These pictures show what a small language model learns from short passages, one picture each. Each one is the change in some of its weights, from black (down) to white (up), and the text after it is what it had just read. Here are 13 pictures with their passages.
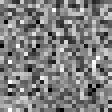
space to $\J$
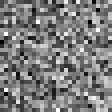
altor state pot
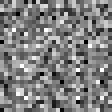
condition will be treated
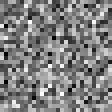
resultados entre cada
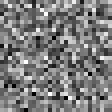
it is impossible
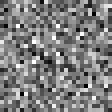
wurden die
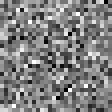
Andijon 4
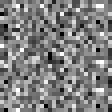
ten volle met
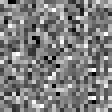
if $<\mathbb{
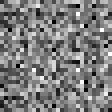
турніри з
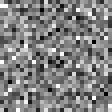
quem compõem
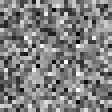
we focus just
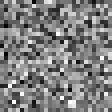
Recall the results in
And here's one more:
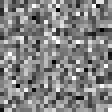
proved. \qed
